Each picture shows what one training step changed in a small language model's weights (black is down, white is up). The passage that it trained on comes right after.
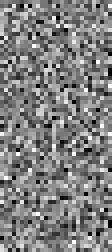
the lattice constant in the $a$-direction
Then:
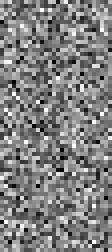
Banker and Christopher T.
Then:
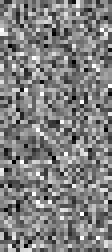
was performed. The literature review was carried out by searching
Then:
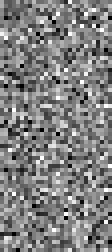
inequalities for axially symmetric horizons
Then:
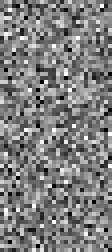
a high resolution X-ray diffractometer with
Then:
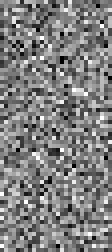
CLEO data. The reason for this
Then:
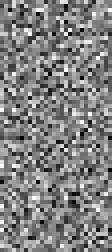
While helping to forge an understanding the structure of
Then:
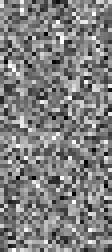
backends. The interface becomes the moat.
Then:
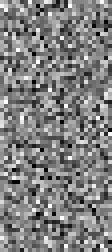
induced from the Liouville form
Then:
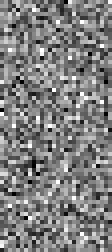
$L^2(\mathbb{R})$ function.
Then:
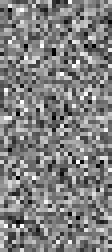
bath; $E_{u\to l}$ and
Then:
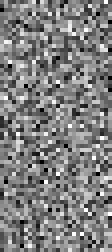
bacteria use DO as the terminal electron
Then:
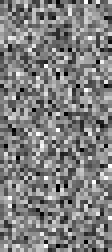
receptor down-modulation on CD8+
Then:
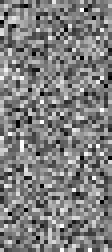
We have preliminary results from an LRIS field
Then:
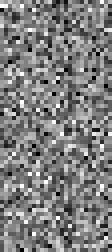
should not be measurable time-dependences
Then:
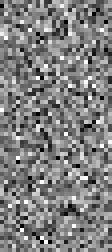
in order to be reconstructed. For our
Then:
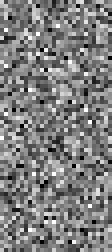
significant interaction in the temperature of 7 °C only for
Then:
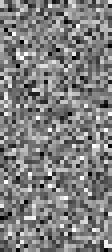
Fig. 1 visually illustrates the structural
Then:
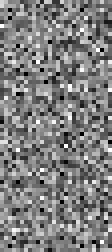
then optimize its parameters utilizing evolutionary algorithms.
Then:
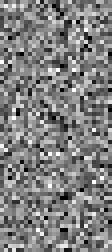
technologies in the management of water resources, the
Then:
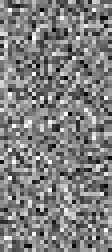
high delay sensitivity) to pay and acquire
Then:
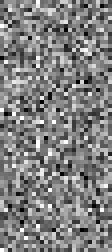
three methods for applying digital technology to create teaching
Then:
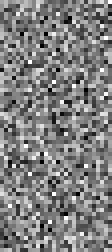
680. Results: These were significantly higher among
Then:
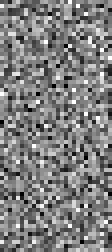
\end{figure*} Past work has investigated the
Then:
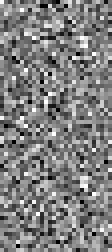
inputs appear to be more valuable to
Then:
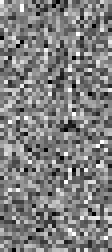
from WP1 members are integrated.
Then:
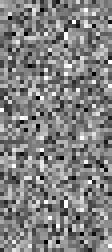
resource-constrained devices. Therefore, a parallel
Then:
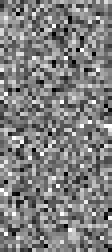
of effective model in advertising for investigation the
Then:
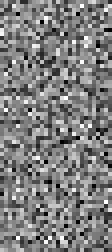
entity not mentioned or implied in the
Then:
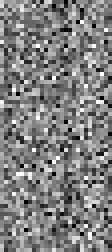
of the time component of the vector current is rather
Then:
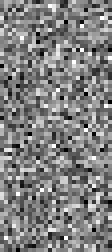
with inhomogeneities that will perturb its redshift and
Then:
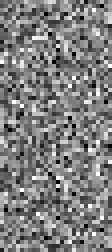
factors that can cause someone to commit
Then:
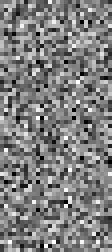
Pt surface under different electrode potentials
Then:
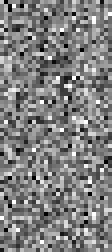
on an individual object basis. To this extent,
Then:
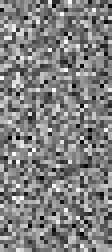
hard and accordingly there is a change of velocities
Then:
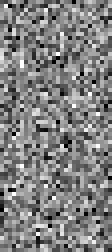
from the polar cap is intermittently reversed
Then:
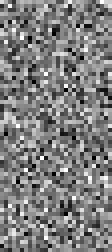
cells/mL. 21. Prepare
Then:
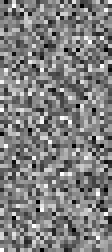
no conflict of interests for publishing of
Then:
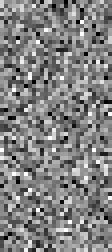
of the corresponding Θ_s , i.e.,
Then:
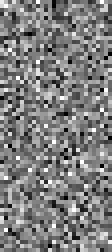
were conducted in the laboratory of the Department of
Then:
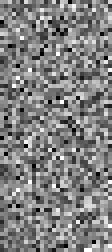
using the ranked label positions, any k
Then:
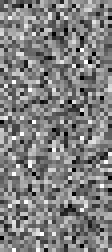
of methods should be adopted. This will come only
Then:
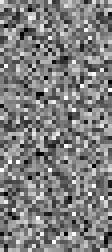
cm, the number of spikes was
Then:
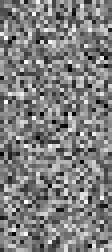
actors of an innovation ecosystem?
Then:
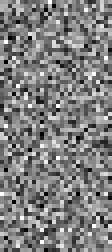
(Willis, 1996). Now these important
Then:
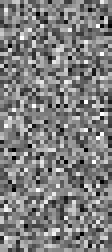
Data are means ± SD of six samples obtained from
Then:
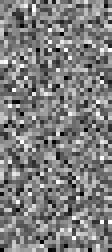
After confinement, the tree-level terms
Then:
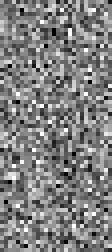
load. To address this, designers should consider
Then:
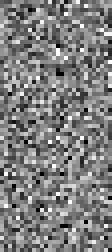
shift in mobility patterns during the
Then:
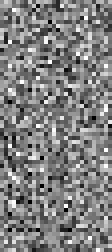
silicone/alginate material for
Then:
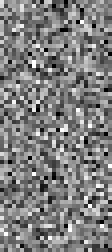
of medium quality (M) in the rest
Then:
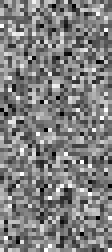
degree of association with the on-going SF
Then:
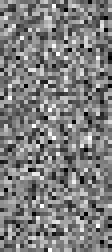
oxygen pressure of 10⁻⁵
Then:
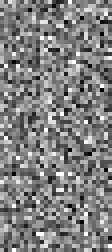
person must know and understand how to sell the particular
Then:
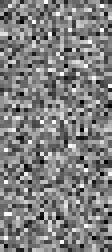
To construct the desired surface in this
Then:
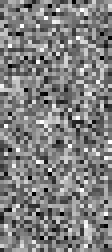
is described. Most criticism centers on
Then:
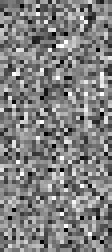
\label (\appendices by itself % starts
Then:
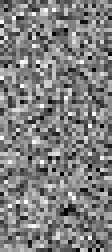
the collapsed wave function is not affected. For
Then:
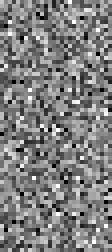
past each other, the time available to form the
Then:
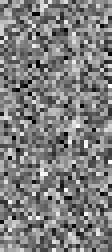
the D-D case we have the following set of
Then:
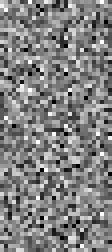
in almost all activities of human life. Consequently
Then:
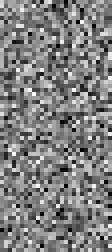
of imminent risks in the project,
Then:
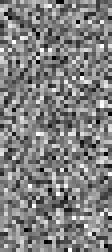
average insertion time is therefore \begin{equation}
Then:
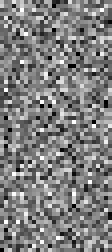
due to staircase, elevators,
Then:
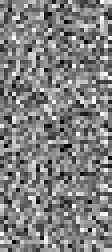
\beta_c, \beta_d \in
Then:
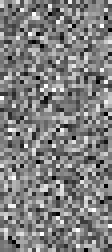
The detector was irradiated from outside through
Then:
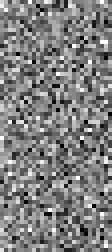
in a range of parameters where $S$ is the only
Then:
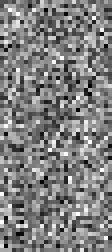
supports previous research on the positive impact of religious
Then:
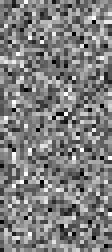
cancer statistics. CA Cancer J
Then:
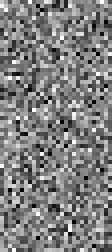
in terms of O&M. The potential for low
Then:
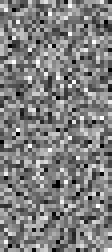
solutions such as those reported here will be useful in future
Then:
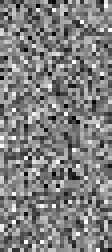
weeding regimes (weedy check,
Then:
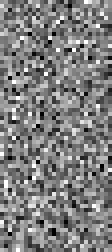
Despite the high rate of cooling when
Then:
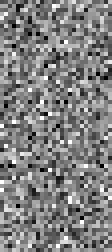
decoupled shell of decayed neutrons with
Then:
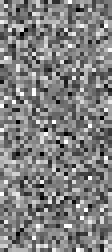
marginalized contour plot for parameters
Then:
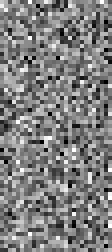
in term of growth characters and yield which was statistically
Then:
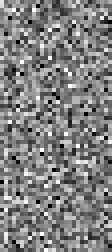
power into detector) for the signal, signal derivative and
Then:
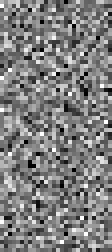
two physics quantities associated with this parameter are also
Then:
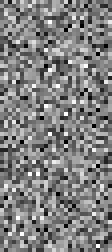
SCIENCES**Available online
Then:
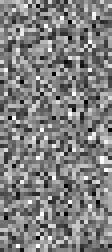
over both \emph{upwards} and
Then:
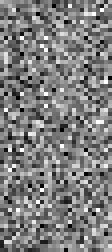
market [6]. REGULATIONS
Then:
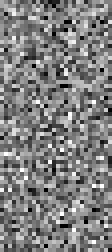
assessment of the heavy quark composition in the
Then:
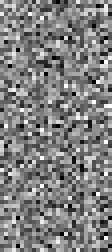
place, time, sensor, and scale? &
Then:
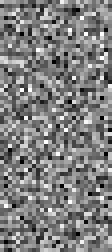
can only be continued in compliance with the
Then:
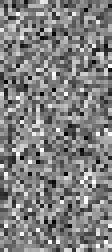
and less than 1% linolenic
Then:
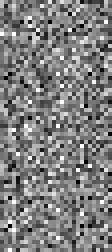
government, Improving decision making process,
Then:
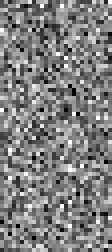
that occur at fields corresponding to integer filling.
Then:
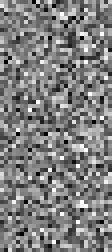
so, this should be clearly stated, as
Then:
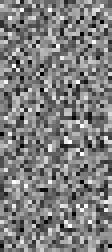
Sixth Framework Programme
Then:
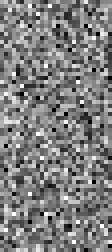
turn, no metal phase was formed.
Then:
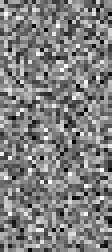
small screens are installed in different
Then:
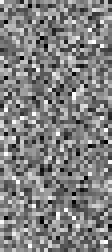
vacuum with vanishing cosmological
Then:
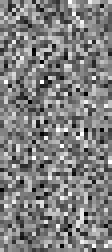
$\mathcal{\hat U}_0$ system with
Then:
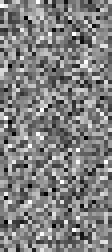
been removed, was eliminated after a few
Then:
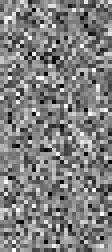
elements between the unperturbed bound states $\lvert
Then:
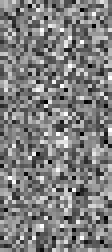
study examined secondary students' experiences with
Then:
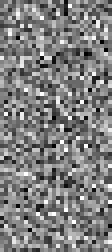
and alteration. Depending on the spread
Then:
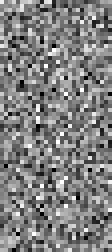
and spectral weight at $E_F$, handicapping
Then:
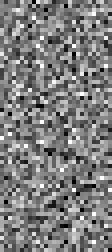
skills. The analysis of the results as well as feedback
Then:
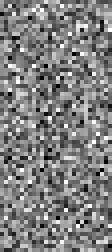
bridges does not depend on ligand charge and
